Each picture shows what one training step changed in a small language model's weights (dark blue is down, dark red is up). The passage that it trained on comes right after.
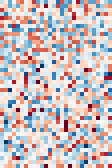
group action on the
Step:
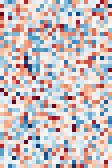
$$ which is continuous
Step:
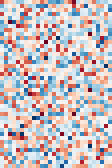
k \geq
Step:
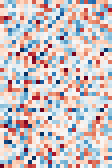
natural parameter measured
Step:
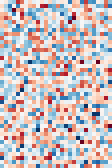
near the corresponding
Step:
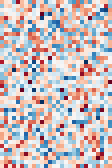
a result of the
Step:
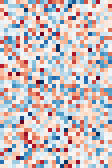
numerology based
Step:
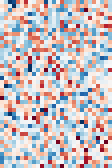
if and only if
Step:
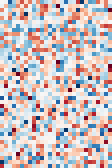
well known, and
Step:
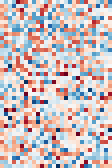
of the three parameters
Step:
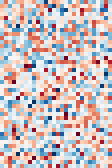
discrete inverse problems,
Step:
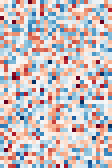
control problems}.
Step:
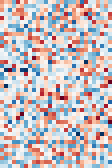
the main result of
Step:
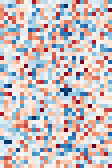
replace the edge on
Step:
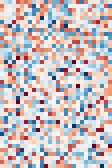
in order to
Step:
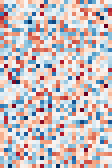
first equation of
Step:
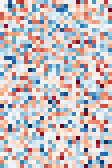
called unbounded if
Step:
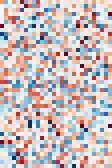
integral estimate, and
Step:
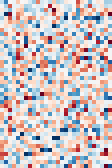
as follows.
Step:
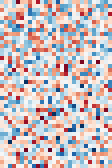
and the restricted
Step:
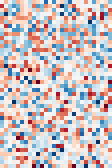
There are a
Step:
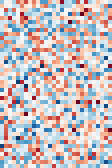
it is clear that
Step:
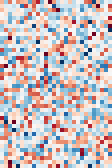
literature are
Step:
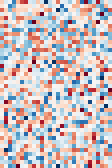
definitions of
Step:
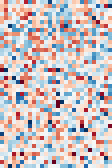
$n$ and
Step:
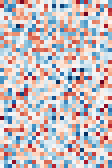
can easily itemize
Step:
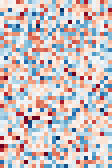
not symmetric about the
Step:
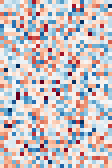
\bigskip Let
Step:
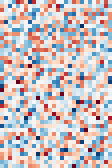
be a restricted
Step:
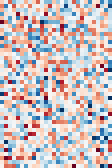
} r\in
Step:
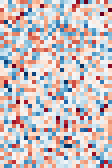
easily obtained from the
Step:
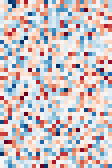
if $\alpha$
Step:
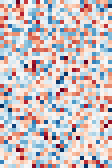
functions are introduced,
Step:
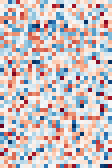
) \leq
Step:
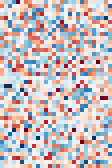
on the pairs
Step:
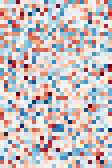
independent entries
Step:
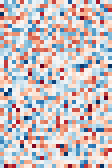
details of the
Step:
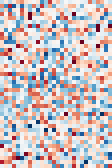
however, as
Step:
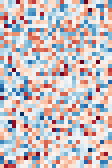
at all the
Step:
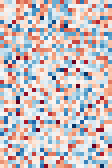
in order to be
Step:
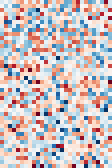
then there are 7
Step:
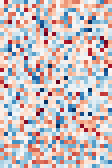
Y$. Then there
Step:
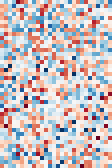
of this paper.
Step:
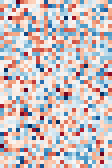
centralisers of
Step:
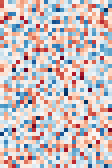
2 dimensions,
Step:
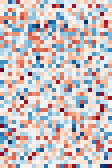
) \cdots
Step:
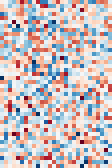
direction in the study
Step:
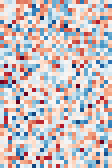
in terms of
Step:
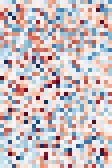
UMP is
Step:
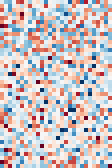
constructed. For
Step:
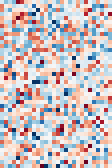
into itself is
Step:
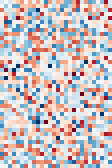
then the deterministic
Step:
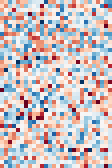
*Suppose that
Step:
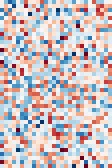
are strongly equivalent if
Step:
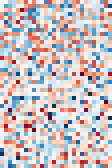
where $t$
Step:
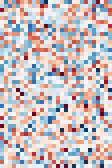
computational domain is
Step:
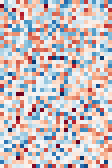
are in the
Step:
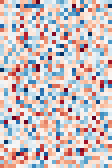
\noindent Our
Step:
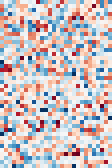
Mathematica to
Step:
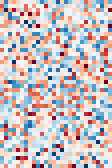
there are at least
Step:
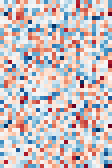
follows the same
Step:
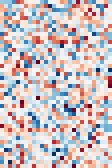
slightly different
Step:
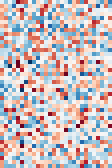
of the linear
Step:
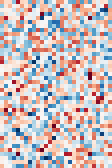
a variational principle
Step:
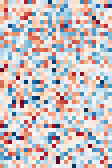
$j$ containing
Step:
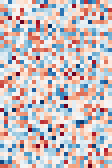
context of embedding
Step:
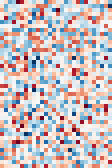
to parametric
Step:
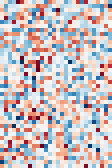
to show that
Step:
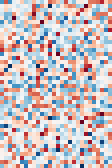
this situation,
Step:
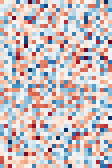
as -bs,
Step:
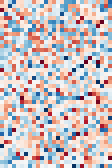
Also, there
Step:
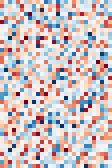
{\bf Proof.}
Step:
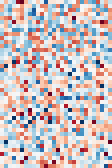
stage also
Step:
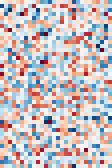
carried out
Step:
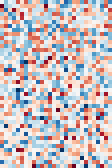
are both generated by
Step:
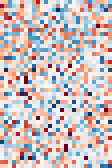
4.$ We conjecture
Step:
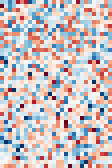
depends only on the
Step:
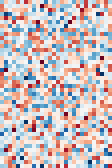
varieties, first
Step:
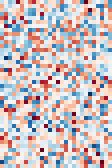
attained for
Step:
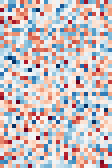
verify that if
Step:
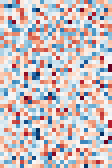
suitable coordinate change
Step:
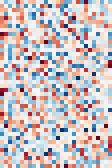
symmetric partition.
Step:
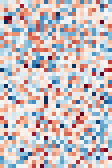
Dynamics and
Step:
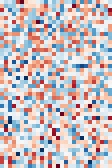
performance of
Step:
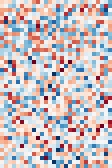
Base stock
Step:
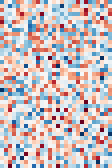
compute minimal polynomials:
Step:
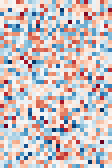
not increase by
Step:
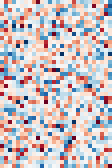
\in G$
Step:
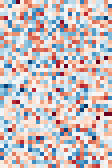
on the previous
